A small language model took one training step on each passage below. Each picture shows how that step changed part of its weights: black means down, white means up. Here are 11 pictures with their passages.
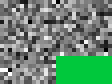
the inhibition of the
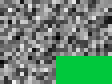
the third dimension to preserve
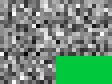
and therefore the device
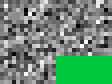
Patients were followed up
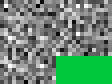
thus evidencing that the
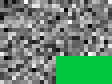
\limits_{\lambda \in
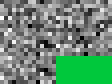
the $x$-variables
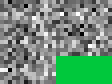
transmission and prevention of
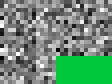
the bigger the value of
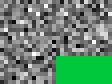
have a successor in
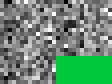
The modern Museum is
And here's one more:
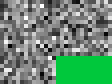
there exists another constant, also
